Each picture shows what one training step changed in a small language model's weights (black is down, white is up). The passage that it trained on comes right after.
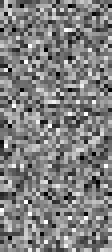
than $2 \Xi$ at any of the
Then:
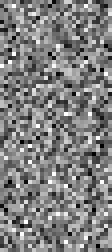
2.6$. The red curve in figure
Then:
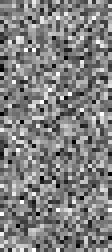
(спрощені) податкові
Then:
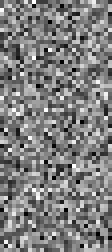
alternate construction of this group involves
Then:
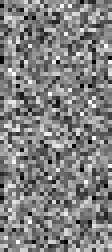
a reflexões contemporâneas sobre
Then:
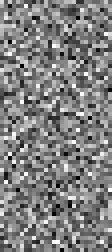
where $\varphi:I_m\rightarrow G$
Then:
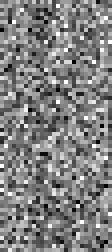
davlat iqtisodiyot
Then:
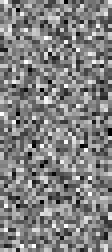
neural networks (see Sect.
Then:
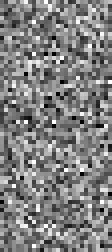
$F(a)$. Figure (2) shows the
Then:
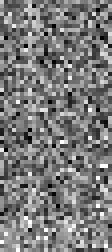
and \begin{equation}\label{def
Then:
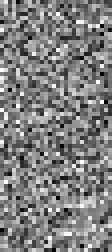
el riesgo de caries en esta
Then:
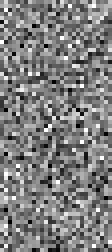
suportul său legal îl
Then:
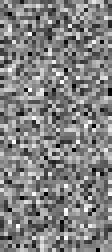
truncated versions) turned out
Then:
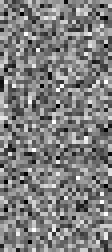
belső erőket.
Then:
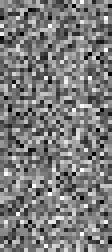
terpenuhi dan terhindar dari
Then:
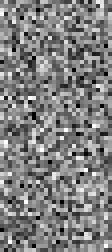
la curva a (400 kHz)
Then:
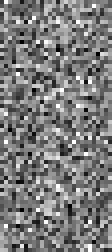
\author{Susanne C.
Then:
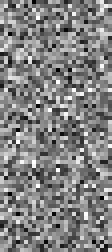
эса иш сифатини
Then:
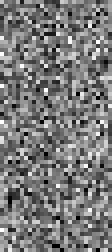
\def\rank{\hbox{\rm rank}}
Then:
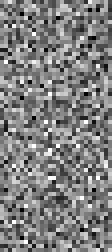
used for the research described in the
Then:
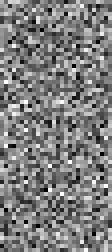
large that, for all $i\geq N$,
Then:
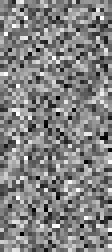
контамінованим або
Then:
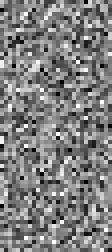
by two-sided Young towers
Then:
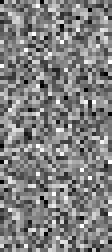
estabeleceram os mais profundos
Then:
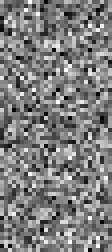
=0. \end{equation} \noindent In
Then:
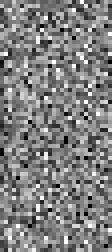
koʻtarib, tarozi
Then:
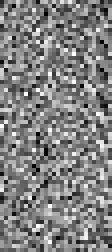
таъминлаши лозим.
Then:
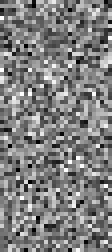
conditions are satisfied: a) $M$ is
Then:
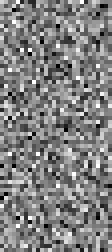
Lemma \ref{lem:cpt} to see
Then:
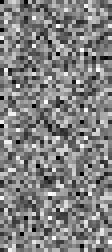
Conhecimentos Competências
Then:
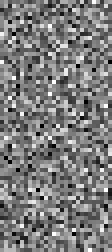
and closed range, but its cokernel may
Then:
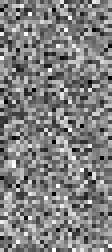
Or, why do equal distribution of
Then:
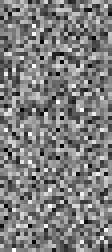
In this subsection, we consider the linear
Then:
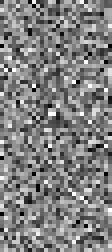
in addition to checking the lactate
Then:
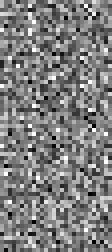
siècle – le concept de
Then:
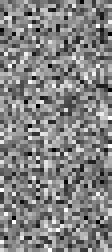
полноценная разминка перед
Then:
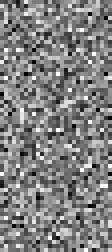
de poco valor para el refinador
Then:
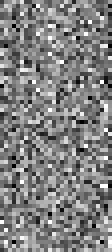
birligidir — biri boshqasiz
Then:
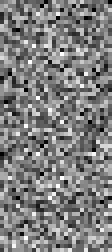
bei entsprechenden Anfragen
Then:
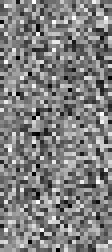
історію однієї
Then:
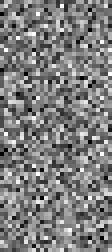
não foram observadas melhoras
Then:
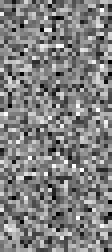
la región desde los años
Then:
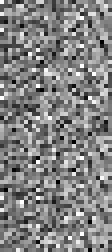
М., & Юсупов, И.
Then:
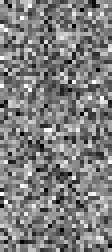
limitation can lead to a violation
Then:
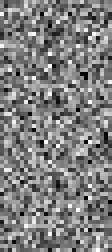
For background on the classical central
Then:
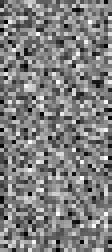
chiqarishning texnologik
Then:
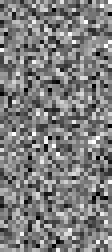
verifica los casos en un plazo
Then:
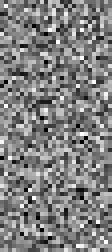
del lavoro, un'offerta
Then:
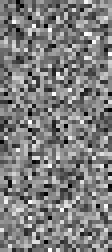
the parameter $R$. So it is a kind
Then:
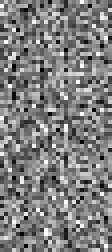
o bem ou ao Distrito
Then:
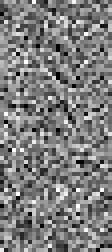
and licensed under a Creative
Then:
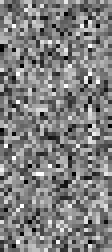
three triples \begin{equation}
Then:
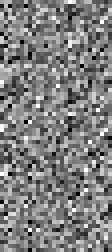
that for $e \in E^1$, we
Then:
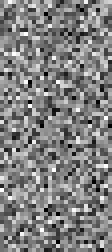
the map $T$ retains the following general
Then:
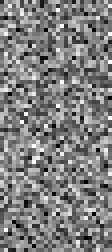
yleensä ole kerätty
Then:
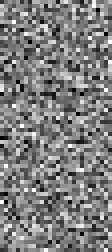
the space of $\xi$-square integrable
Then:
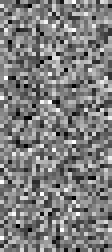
Bei den Kindern gab es
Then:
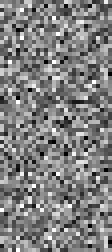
& Ramp-down/-up
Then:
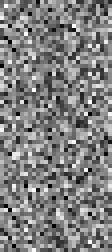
at any level overlapping groups may be
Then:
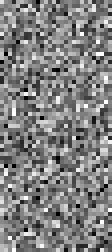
una biografía de Juárez
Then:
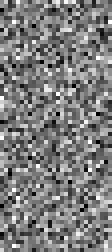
23 сентябрдаги
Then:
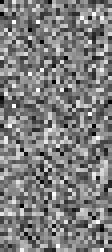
atribuído a popularização dos
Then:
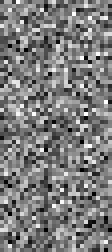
o'rtasidagi hamkorlikni
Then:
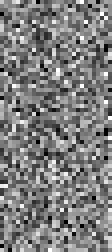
qo'shimcha ma'lumotlarni
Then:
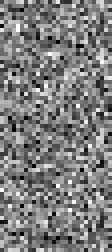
тушунчаси биринчи
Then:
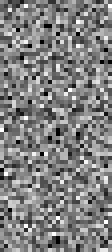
any Landsberg case of the
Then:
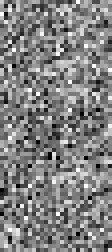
norm $|x|$ under a given bound.
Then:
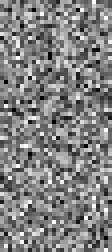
of epidemiological characteristics between
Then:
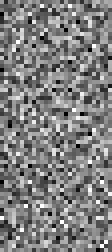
sequence $(\lambda_n)_{n\geq
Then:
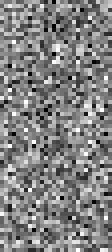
Littlewood merited
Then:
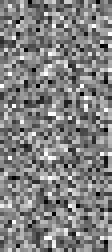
zavq bilan yoritadi.
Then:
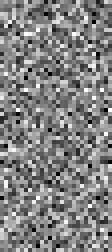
Abstract The present study aims to
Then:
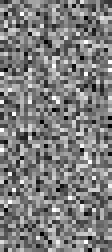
ularga xos bo'lgan
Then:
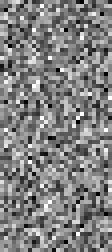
the unknown parameters (mathematical
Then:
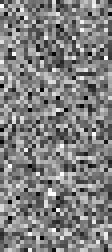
Zebu na cidade, cujo
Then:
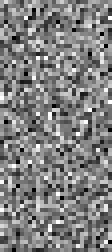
follows$:$ with {\it the notation}
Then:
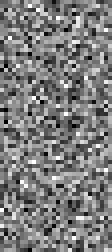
conjugacy class $\rho$, and $\epsilon
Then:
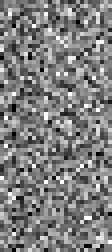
Corollary \ref {222} are given in
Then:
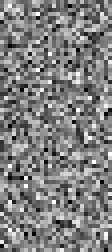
a given timelike space curve, is
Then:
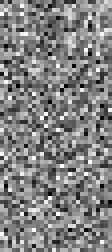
\varepsilon(s)ds =t . $$
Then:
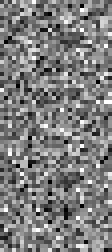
smooth solution $(\rho,\geovec v)
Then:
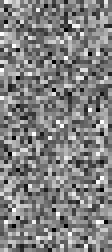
\E (p^X)$, the probability of
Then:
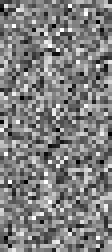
(inf. col.). ES: rulo
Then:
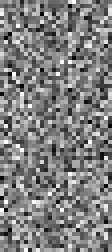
all the vertices of $\Delta$ lie in the
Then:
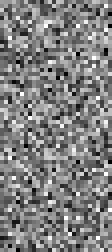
the remaining case. The main result of the present
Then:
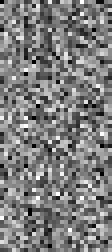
обучающихся и предоставить
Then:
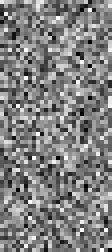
the concept of weak solutions is widely
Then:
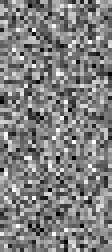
ci ca o realitate foarte
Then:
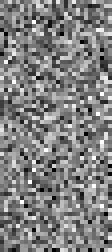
Самостоятельность и выражение
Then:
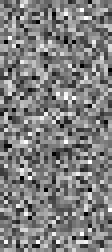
since $D_NN=0$, we have
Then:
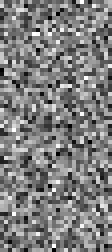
вищої освіти вивчають
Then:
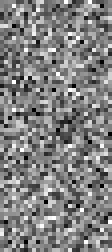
0$ is arbitrary small number. Then for any
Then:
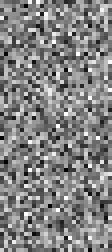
Л.Е. Об истории
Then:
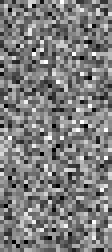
an iteration $\langle P_{i},
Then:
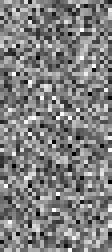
represents the number of times the primitive
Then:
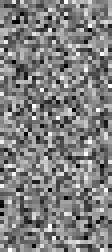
Research Journal*, 10(2),
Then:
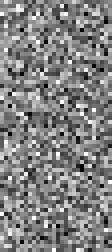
de autoria e com a seguinte
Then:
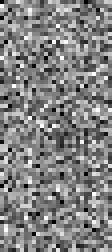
Tutto questo è avvenuto
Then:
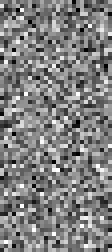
что обусловлено различным
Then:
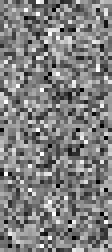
definition of $\mcal{U} (
